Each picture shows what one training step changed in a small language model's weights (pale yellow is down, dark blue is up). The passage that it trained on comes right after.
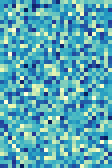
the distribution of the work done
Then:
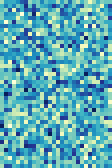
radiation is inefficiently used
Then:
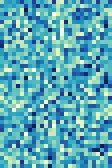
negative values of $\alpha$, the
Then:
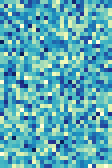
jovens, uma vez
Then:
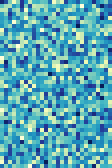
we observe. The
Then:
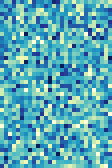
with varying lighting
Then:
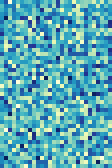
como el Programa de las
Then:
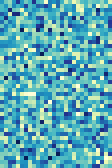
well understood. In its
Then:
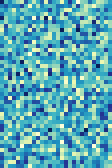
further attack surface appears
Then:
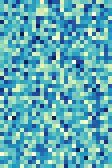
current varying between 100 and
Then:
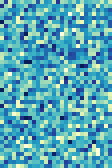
research articles made in this
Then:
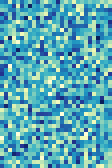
en compte la vitesse
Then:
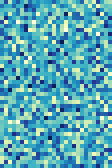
experimental fact that the speed of
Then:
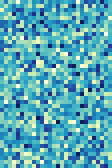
separately in each specific case
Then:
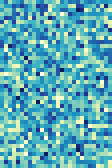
що може
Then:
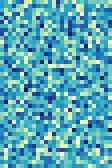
students. Sampling Design
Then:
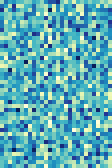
Models*, In:
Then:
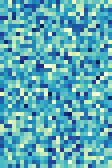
in Grade 10, Grade
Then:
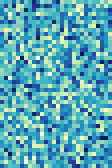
the candidate or
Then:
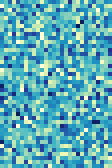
With comments 2.47
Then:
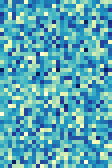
in this system. Here,
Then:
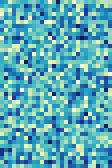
Как известно,
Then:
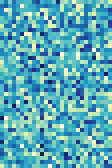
there is no reason at that level
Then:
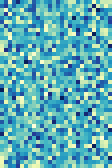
memory system to that of a
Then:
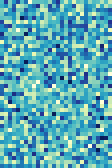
Comparing the coefficients of
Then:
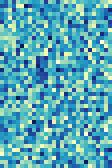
Kakazei, X.
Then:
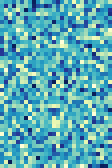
the digital buyer's
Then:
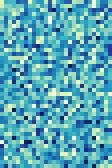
diffusion after solution heat treatment at
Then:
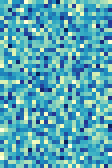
activity, with miRNA
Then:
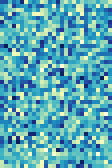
reason. \subsection{1.
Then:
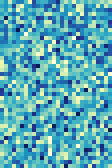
while compilers allow for
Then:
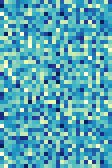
iparating ng
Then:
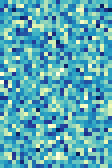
Pontos de experiência que
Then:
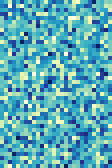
(NTA) c_p
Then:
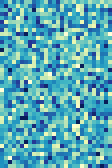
to the detriment of
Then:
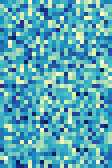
a (Shapiro)
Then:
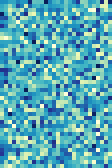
operators $b_i =
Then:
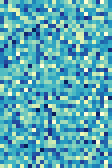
notwendig können die
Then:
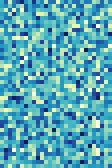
separated operators. Since the
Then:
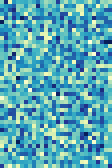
nos hace humanos no
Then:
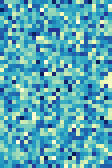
for the two-stream
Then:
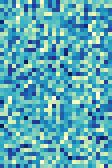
be targets in the direction of
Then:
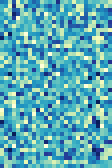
is plotted on the
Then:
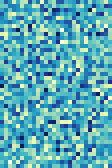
do normativismo,
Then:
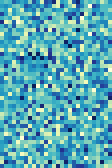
initial scalar correlator, because
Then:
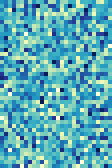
The possibility of such events,
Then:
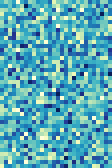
Comum Curricular.
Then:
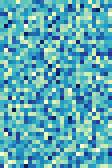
yang berarti berada
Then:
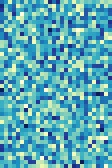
of the Normal distribution.
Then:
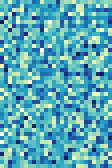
help promote and develop new
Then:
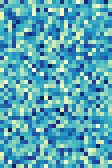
in \emph{w}, we
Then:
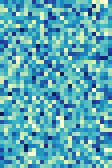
trajectory $\gamma$
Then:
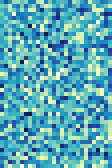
24 hours. Pour into
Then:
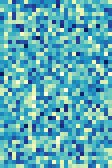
in each cloud provides fast
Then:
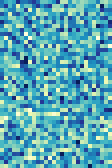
a second time. This resulted
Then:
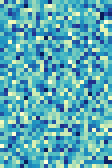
by dust as the most likely
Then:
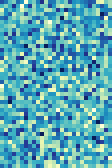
dilute suspensions
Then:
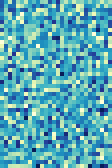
of the circuit surrounding
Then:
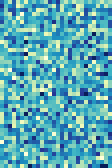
of the simulation domain with
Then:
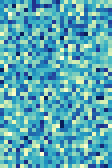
the twist \[
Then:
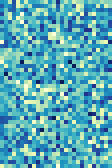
of its trustworthiness
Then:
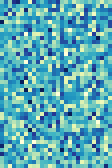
residence time of particles due to
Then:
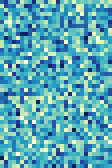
die Landschaft im
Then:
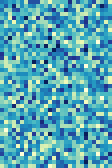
dados: extrair de
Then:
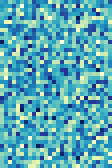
Thus, the capability to present
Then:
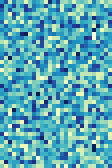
design of management and adaptation
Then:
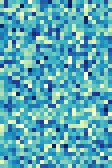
for a closed interfacial
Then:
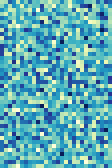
en μg/mL
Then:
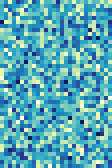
pattern information to schedule
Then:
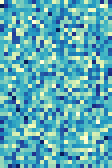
is shown that $r$ is
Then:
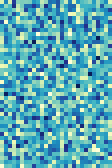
power and group domination which are
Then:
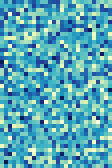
that layer-stacking
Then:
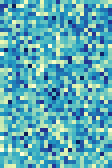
Machine Learning.
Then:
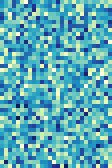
in oven at 50°C
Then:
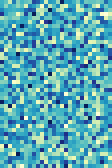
Hannah and all of her
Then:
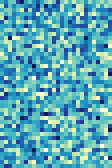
considering the presence of molecular
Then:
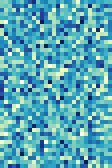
ha estimado en un
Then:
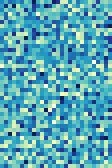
the mass loss. These uncertainties
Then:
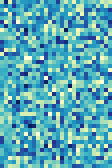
system remains trapped in
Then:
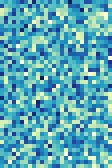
with SA. Because
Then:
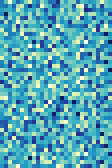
etc. that are not
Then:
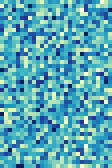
Davis, CA }
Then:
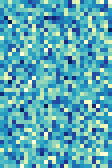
formatowania jest
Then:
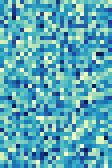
was a perception with four
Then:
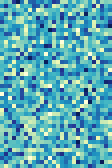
in time. This assumption was
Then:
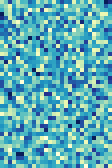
s polnjenjem
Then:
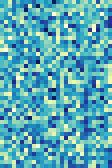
similarity across environments is due
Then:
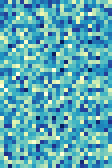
under it. Money
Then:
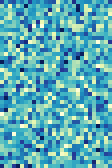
\bt_i)$ where
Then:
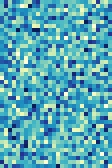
I noted her great
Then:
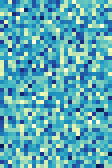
behavior of perturbations of the
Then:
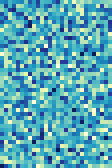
a los cambios y las
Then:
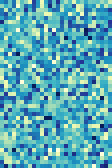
be a relevant tool to study the
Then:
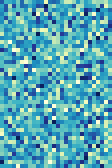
compared with similar plots at the
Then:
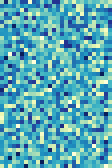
minimize the elastic energy for
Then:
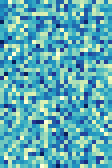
patient survival using
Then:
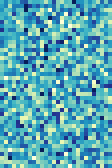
limited voltage range in which
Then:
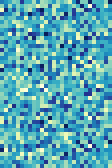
all boundaries of its
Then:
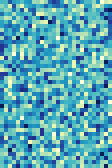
N_{im} SDSS
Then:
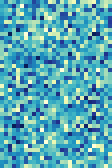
Thus, its time complexity is
